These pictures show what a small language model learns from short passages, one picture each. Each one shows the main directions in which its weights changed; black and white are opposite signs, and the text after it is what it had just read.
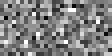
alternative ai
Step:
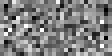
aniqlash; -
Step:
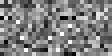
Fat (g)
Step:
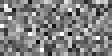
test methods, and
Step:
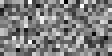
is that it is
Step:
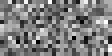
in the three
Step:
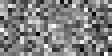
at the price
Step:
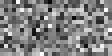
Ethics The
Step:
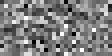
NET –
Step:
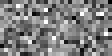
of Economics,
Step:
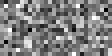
the GT is
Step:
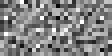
del sexo
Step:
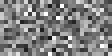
of the impact of
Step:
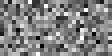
well as what is
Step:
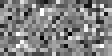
School B, a
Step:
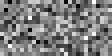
dan aql
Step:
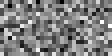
2 denote
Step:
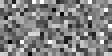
освіти в
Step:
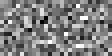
born "near
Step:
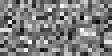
Group C
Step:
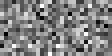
of interest.
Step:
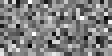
were presented in
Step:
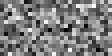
courses in
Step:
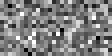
the majority
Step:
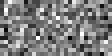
images that are more
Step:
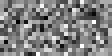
de qualité
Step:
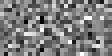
fault can be
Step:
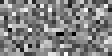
h -index
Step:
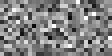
related ground
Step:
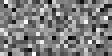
reconstruct the
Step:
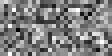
ve bakım
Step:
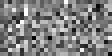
4. Position
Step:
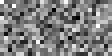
complicadas de
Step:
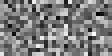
to a second set
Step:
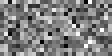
was conducted
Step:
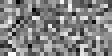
en groupe,
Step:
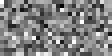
e ano, uma
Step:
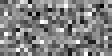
The small
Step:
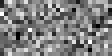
as necessidades e
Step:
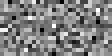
3 hojas de
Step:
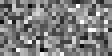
Hidden new
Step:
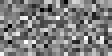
correspond to
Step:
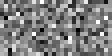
в сфере
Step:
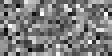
system y los 4
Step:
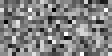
Working group are
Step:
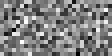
safety, which
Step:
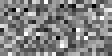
can significantly improve
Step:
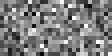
results of a process,
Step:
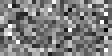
wild pork –
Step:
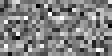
Best packing
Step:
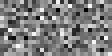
dengan saat
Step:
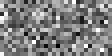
autoría en
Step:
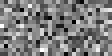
The absence of
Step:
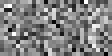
for example,
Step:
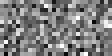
de securitate
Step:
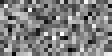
is concerned with
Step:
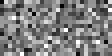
sets of variables
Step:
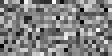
O indicates the
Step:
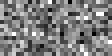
in this project report
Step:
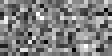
of Interest The
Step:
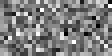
a criação da
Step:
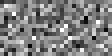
greatest extent
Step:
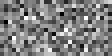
pericolo -
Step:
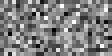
obtained by
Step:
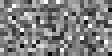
data demonstrate
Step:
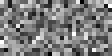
a temporary
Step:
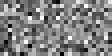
LKM pada
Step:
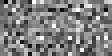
5 лет,
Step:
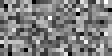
потом они
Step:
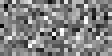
accordance with the
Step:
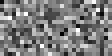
and philosophy of
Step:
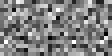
Europeans have
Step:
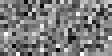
of this research. As
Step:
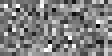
published in
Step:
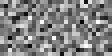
then the short
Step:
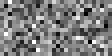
*Homens e
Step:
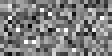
character. This
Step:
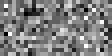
frugal go
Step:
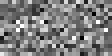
used here is the
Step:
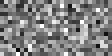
the treatment of
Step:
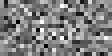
bazars and
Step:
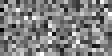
au capital
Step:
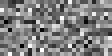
files to
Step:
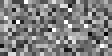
wars of
